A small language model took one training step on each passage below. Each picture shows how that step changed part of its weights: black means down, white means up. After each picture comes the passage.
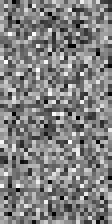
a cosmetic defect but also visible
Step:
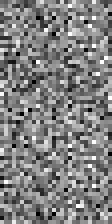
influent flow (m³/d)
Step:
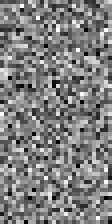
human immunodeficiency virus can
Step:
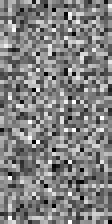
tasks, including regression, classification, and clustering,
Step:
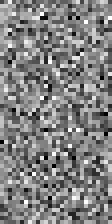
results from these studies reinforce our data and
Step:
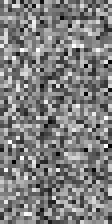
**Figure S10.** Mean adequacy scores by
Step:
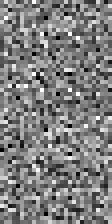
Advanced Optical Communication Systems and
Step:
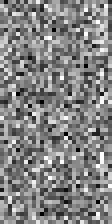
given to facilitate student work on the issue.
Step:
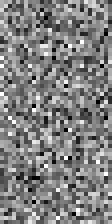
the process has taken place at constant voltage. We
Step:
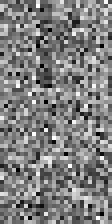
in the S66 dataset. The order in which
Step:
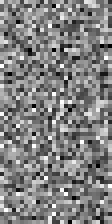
oxide nanoparticles was tested in two
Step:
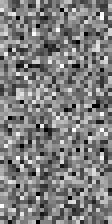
and the transverse mode excitations. For the analysis of
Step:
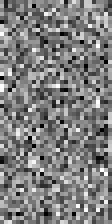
solely on the choice of model parameters and
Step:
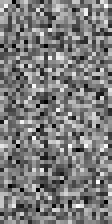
As a consequence, the effective pairing interaction
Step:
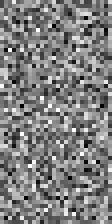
literal meanings, and which can only be
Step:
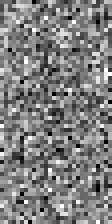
usual Skyrme model the quantum contribution,
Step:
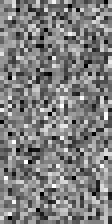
features as basic to the system. Following this
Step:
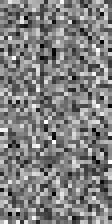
in the Cu^{II} systems only
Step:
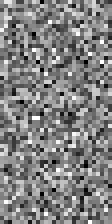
digital hit output to provide region of interest
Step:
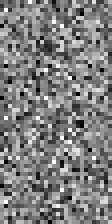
the first flare ($D_{FM}$)
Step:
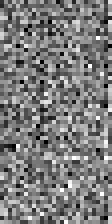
4. Units of Linear dimensions The units
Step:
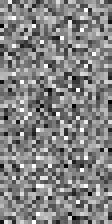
AVAILABILITY Data availability
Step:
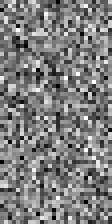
N}^2$. We therefore expect that the time
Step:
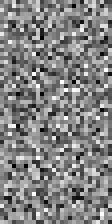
datasets and settings. The dataset synthesized from
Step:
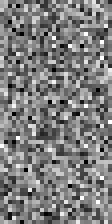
an $R$-matrix identical to the
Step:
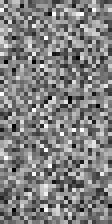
effects has been investigated in many reports. However,
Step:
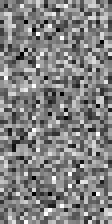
review of the spatial distribution of anchovy
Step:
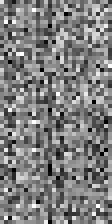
Fig No 2: Chronological Distribution of
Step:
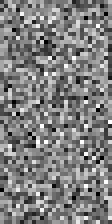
a pivotal role in initializing and
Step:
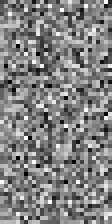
in lattice QCD. In spite of many model
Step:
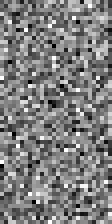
cherish achievement in famous international journal
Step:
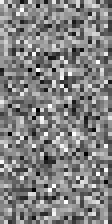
paper also aims to address the following research questions:
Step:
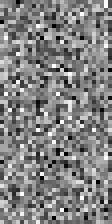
Nigeria: Danger to long term health
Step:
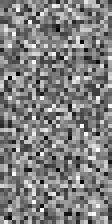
2-D marginal posterior distributions obtained from the
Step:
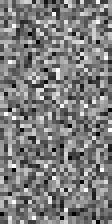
evidence, they had a favorable impact on
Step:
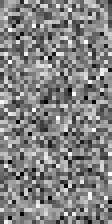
life is education. Education is one of the
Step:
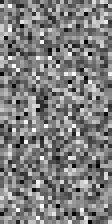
at $x=\pm a-\delta
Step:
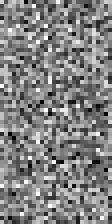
substantiates indicators such as revenue
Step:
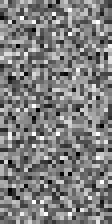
in view of subacute intestinal
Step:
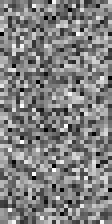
and the varieties of building systems, such
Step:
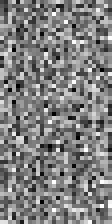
used. Positive feedback is provided when
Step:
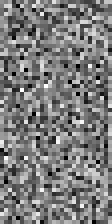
of the mice, a loss of righting
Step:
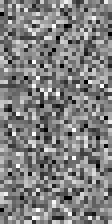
are required to scatter planets to the close-in
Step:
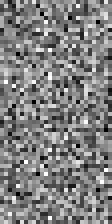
uses; Pharmacological activities Graphical
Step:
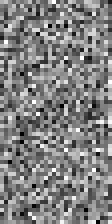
interesting materials: viscosity, plasticity,
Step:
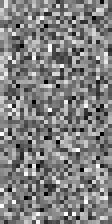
increases the encounters probability among agents whose
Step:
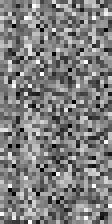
antenna elements. Vector $\bm{x}$
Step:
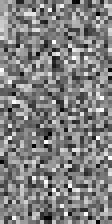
further improve the scalability and efficiency of CG
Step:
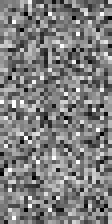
element viscoelastic model shown in Fig.
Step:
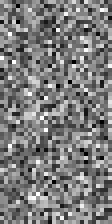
a function of normalized inverse temperature, shows a clear
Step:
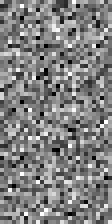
the combination of AVScan2Vec
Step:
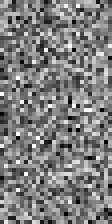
the three-dimensional ensemble of elastically coupled
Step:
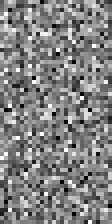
quantization can be used with considerable freedom;
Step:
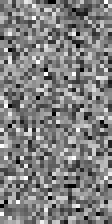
job so they can fulfill legitimate
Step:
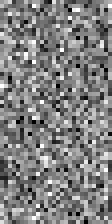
from the two parameters. The vulnerability of various
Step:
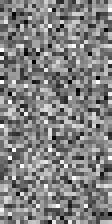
sociologica delle relazioni
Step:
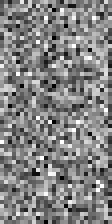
unidirectional propagation equation described in detail
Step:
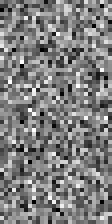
glabrous. The separation between
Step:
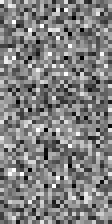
that stereo predicts farther depths
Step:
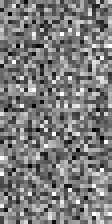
(\lambda^1)^\dagger A
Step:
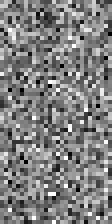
the two segments locate in different positions of the
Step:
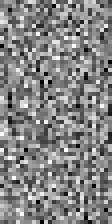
Reprint requests to: Dr
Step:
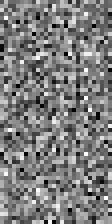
pinned rings may display far fewer
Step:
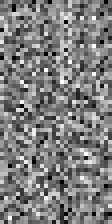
average magnetic flux density in stator teeth of
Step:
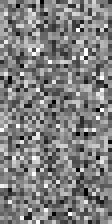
filter with input $x(n)$ can be
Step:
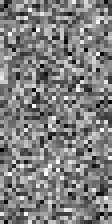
its derivatives, and ligstroside
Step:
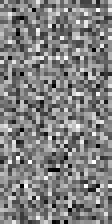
degree of linearity, accuracy and precision when applied
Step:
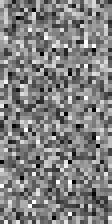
about the jobs to be processed and it can
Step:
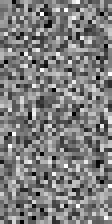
Construct a spherical star in equilibrium.
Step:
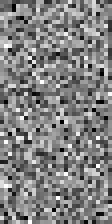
question of stability of the stored organic carbon. In
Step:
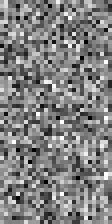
well as in some alloys. Experimental
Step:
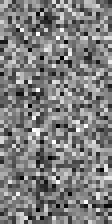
the functionalized reference structure D1.
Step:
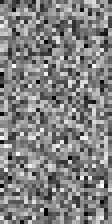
of audio aids in the EFL class at
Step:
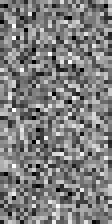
Android, Windows,
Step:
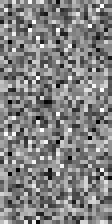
are shown in Figure 1 (black). In the
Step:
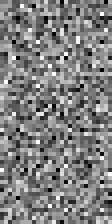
antioxidant power (FRAP) and
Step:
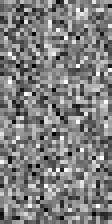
emitted electrons to flow toward the collector.
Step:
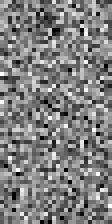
the solutions which may give rise to a standard matter
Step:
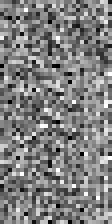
Paulo R S Oliveira
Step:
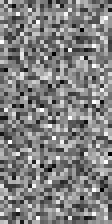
kilogram of water(1) is usually
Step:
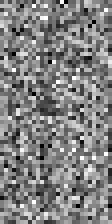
an observation which make it as subjective and not
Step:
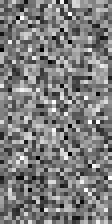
vertical (Au) electrode. The inset
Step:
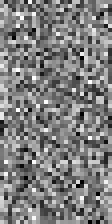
of controllers on the right allow to gradually
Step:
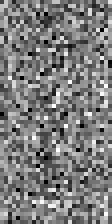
the distance from the Base Station, any
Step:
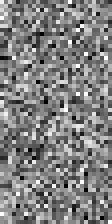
can interact while using the software. This section presents
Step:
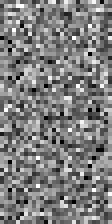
source distance is known (e.g.~from
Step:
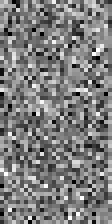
a reference, it is first noted that, for
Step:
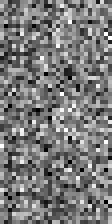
\mathcal P}{\ud y \ud^2
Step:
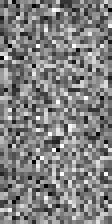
confidentially reported by the health-care
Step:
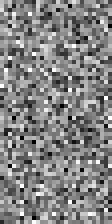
draws on his or her own past experience and
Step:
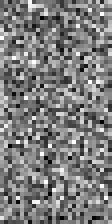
splines that can obtain the C^2
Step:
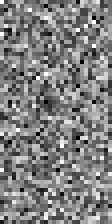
the \Opal fits are shown in
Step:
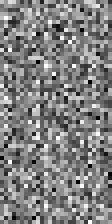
organization is formed to be able to achieve its
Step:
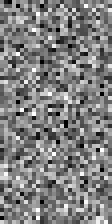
is given by~\cite{jungman}:
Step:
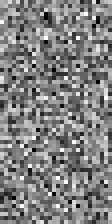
including hormonal therapies like
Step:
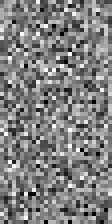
system, and \textbf{search interests}
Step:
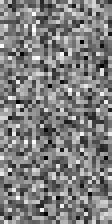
is the reduced mass of the bound particle and
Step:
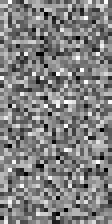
by the principal investigator for quality assurance
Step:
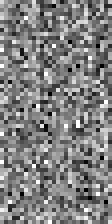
particle mode $A$ by the detectors is capable
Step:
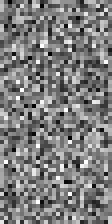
\subsection 2.2 Solution of
